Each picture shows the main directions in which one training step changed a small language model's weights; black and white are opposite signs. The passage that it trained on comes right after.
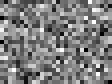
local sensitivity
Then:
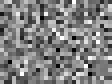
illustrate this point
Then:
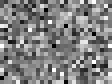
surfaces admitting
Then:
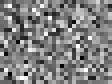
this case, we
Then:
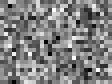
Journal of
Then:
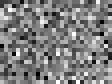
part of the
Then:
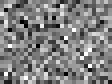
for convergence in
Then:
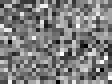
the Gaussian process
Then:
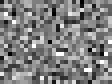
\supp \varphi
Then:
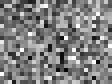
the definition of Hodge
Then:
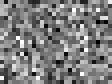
proof is now similar
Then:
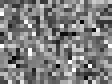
set of all
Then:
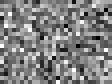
various runs are
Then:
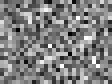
computational efficiency when
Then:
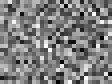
having the given types
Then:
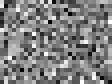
non-trivial solution
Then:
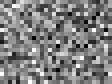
an isomorphism of
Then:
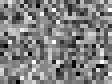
M$ of a
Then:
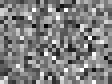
random walks
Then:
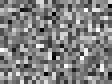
words. The
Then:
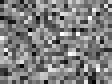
polynomial varieties
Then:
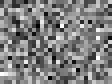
number of different sets
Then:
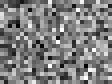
of subsets of a
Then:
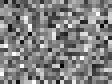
substitution of
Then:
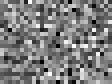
measurable regions
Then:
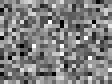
new approximation satisfies
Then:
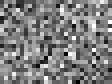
only to the
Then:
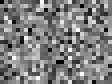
which is well known
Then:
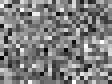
a better estimate
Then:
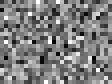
\newblock {\em
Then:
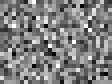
fitting data
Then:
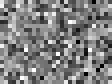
symmetric spaces, it
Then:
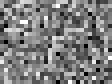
in the same
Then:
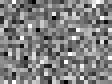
goes to
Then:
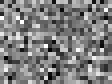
decompose them as
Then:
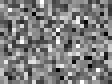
The notion of distance
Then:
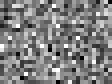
sequence of norms
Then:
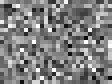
eigenfunctions, and
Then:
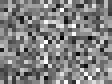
$$ where the
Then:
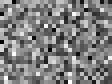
at the cost
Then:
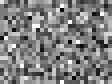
makes no sense
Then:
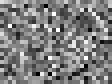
and their free
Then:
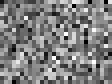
lower triangular matrix
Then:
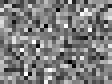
information, from the
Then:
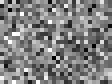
an eigenvector
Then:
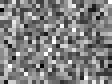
\Delta u &=
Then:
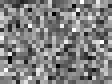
of the form:
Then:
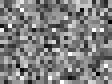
decomes lower and
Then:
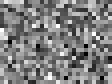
10] and in
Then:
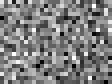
access to the
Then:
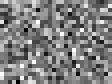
is of order
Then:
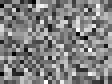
$T$ the
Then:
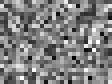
further, if
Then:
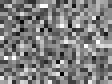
the above means that
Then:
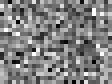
heat equation and
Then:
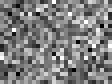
an abelian surface and
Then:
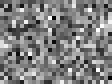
of Nash
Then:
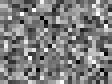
Figure 2 presents
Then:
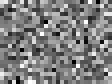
first part of this
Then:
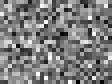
proves the second
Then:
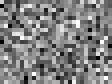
placed on the
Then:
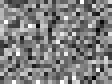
of moves
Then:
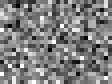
with construction of the
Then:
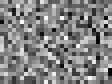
doubled surface.
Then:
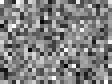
to conjugation
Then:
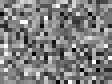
in the required
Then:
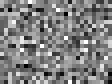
examples. First,
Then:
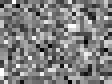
doubly stochastic
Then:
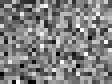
the result of
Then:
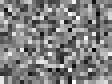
divided by
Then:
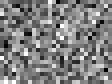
on functions with
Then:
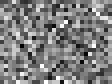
$\bar \nabla
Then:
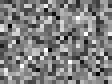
and those which describe
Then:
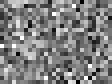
on the left of
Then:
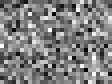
aid of some
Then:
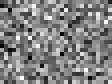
\\ However if use
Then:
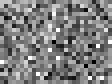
$ P \in
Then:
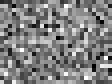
and total fields,
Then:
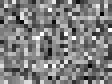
Theorem 1 to other
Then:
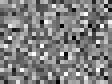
connected linear subgroup of
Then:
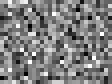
Plots of
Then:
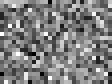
and of degree
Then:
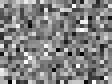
analogue of
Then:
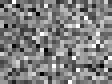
the absolutely
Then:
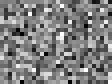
relative dimension 2,
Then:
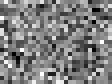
local sections
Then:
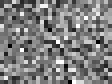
the polarities
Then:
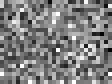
hypotheses of the
